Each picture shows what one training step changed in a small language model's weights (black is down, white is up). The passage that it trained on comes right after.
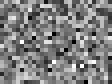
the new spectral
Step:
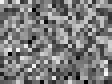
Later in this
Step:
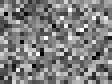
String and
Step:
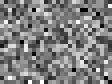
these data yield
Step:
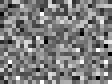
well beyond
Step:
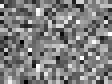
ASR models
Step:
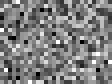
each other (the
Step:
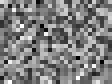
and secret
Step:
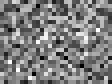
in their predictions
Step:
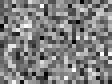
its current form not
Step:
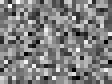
What system is
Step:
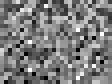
and will not be
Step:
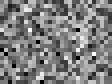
to construct
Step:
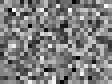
the D0
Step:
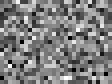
one half
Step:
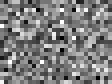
surface impedance
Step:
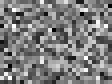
curves) and
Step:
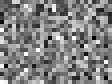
structure, unless
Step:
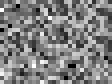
- time dimension
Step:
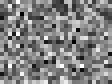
As a result,
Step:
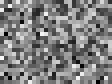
Mechanical &
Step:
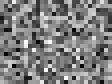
on Mn at
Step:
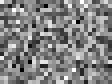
the gas in
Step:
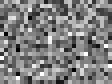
the outcome
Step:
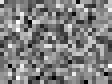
a outflow
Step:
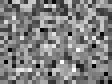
with high and low
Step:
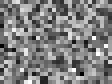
as the flux distribution
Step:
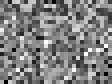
with a relatively
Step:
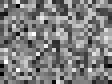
whose probability
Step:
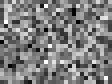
free energy of
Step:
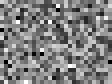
weights for
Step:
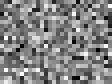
limiting process,
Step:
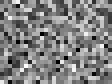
generally set to
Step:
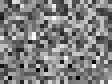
small amplitude
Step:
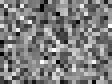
fact, the
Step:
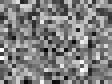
of a point
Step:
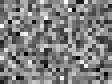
transport can
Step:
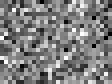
Kogan and
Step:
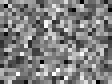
concept is only
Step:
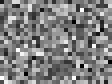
its own
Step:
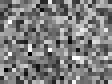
defined identically
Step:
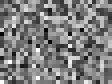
but it could also
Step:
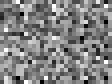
background radiation
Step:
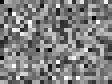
speed up
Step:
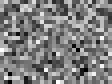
for charge
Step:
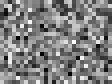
We recorded
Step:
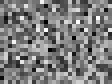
node from the
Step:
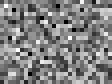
the clocks
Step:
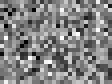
mind that,
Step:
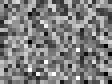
is also not well
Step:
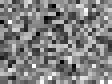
in a low temperature
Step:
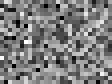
Type I
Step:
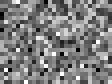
substrate which
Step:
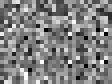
level and not the
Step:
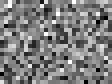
this respect,
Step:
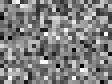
analysis of the
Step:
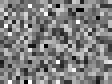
Dashed and
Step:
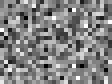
Carter et
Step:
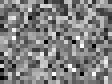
the SVD
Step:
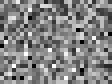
the results. The
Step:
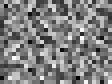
is valid because
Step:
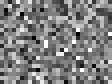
The results show the
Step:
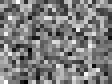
a uniform
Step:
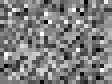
did not
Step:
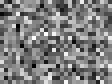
However, this approach
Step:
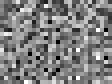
and the Hebb
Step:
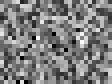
of theoretical models
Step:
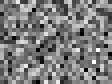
before the
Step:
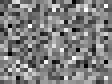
boundary condition
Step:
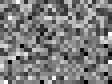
a more complex
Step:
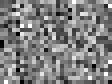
quantity that
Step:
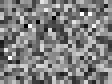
tends to
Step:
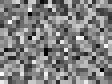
can produce
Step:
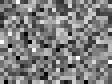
one can be
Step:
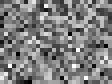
which is {\it
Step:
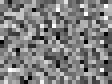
considering the
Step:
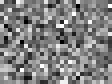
The studied
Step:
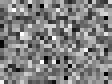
suppress background more
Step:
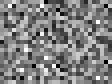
discuss the results through
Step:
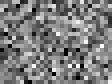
vector in the
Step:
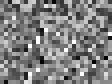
with the experimental
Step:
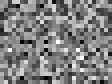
events are
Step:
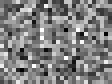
and general results are
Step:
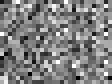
size as determined
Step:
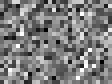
relation and the
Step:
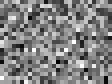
the student
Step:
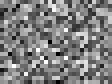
correlations in this
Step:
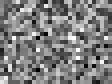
and formally
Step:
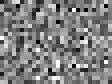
rise in
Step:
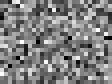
characterization of the
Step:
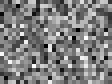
target and,
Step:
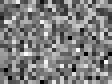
are included.
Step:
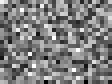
form for an initial
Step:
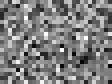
integrated this
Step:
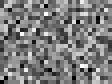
nodes for
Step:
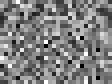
an open quantum
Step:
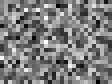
, we could
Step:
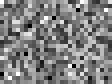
cooling time
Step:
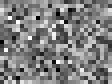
latter case)
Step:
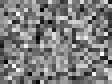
model predict
